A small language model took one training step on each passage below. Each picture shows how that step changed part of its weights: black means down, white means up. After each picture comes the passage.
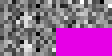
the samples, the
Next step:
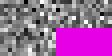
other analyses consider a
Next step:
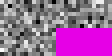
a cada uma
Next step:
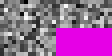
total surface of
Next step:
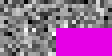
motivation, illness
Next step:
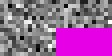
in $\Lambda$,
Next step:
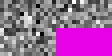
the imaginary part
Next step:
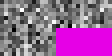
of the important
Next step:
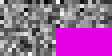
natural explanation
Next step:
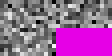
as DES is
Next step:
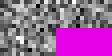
node are linked
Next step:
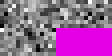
para expandir a
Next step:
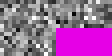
or bone
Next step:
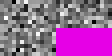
is devoted to
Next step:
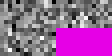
to the efficiency of
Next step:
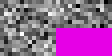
across the Kent
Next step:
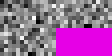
have been of
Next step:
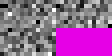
which also yields E
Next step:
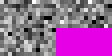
a dignidade
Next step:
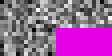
for energy simulation
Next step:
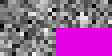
the tokens
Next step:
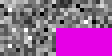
information signals,
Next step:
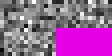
di pantai
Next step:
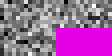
normally. Although
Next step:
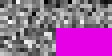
arXiv preprint
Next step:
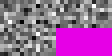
based on detected local
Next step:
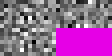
verbales sobre
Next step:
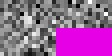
the reflection and
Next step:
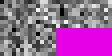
for the International
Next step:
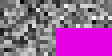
during training only needs
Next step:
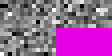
which were injected
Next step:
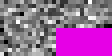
Religious Education
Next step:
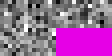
before, the second
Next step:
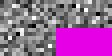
and Innovation
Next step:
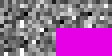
best know how to
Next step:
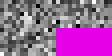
the easy axis
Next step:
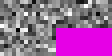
historical background
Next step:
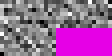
se traduzem
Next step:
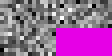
models of care.
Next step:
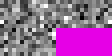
technique on constrained
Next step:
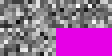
наук в
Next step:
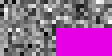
potential simultaneously on
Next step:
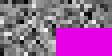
National University of
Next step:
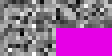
discourse practices
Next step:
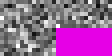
y analizar los
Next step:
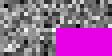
systems is associated with
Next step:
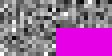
les SFD
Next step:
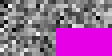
lens of distributed
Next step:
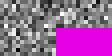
requiring comprehensive
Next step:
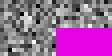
the spots should
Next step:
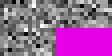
service need to be
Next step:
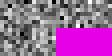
de tratamento,
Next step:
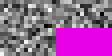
mapping from the
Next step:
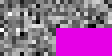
this novel fixed point
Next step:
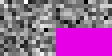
really know the
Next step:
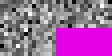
to be initially
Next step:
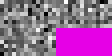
some detail.
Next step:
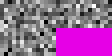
map indicates a
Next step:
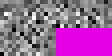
with the analytical solution
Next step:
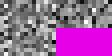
So even if one
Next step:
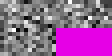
Less consistant
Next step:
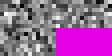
os povos
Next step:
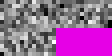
korkan ve
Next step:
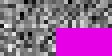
that the information on
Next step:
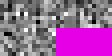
this document, it
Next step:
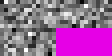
compounds with
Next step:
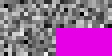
systems observed in
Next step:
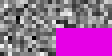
spray presented in
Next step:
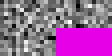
of optimization will also
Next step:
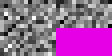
increase yields, with
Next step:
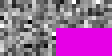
passage en
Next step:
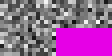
transferred to
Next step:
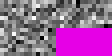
states). Recent
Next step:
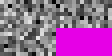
a matrix of
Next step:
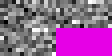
yondashuvlar hamda
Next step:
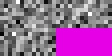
calibration factors are
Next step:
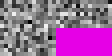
their passage through
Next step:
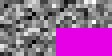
играта не
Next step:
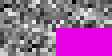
der Folge
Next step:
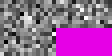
the muon channel
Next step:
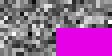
Narrowing one
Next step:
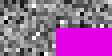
resources [2].
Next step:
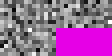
in classes. This
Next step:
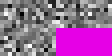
at their maximum available
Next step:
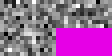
acid in ethanol
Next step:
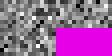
main determinant of
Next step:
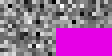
a posterior cross
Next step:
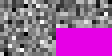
not be correlated
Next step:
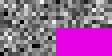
for various cardiac
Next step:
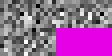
the energy with consistent
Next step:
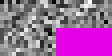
to index digital resources
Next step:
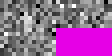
the temporal variation of
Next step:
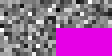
al orientador.
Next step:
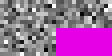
Information: -
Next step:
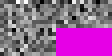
yangi vaziyati
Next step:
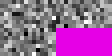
ToF measurements as
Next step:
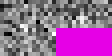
all the conditions,
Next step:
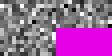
ROS robot
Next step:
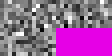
[Project in
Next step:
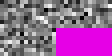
their styles
